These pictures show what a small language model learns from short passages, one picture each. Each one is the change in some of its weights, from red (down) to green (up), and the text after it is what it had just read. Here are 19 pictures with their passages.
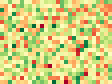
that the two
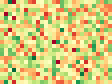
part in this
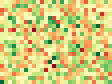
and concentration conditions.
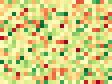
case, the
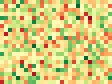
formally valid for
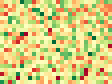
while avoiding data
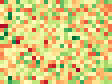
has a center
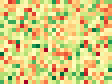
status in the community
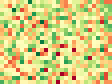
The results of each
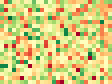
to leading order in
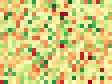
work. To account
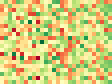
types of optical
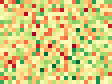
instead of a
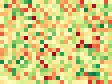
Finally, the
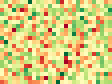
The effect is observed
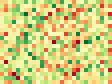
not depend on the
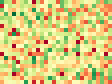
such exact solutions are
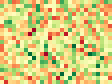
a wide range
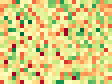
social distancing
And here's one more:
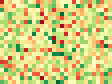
sutures are
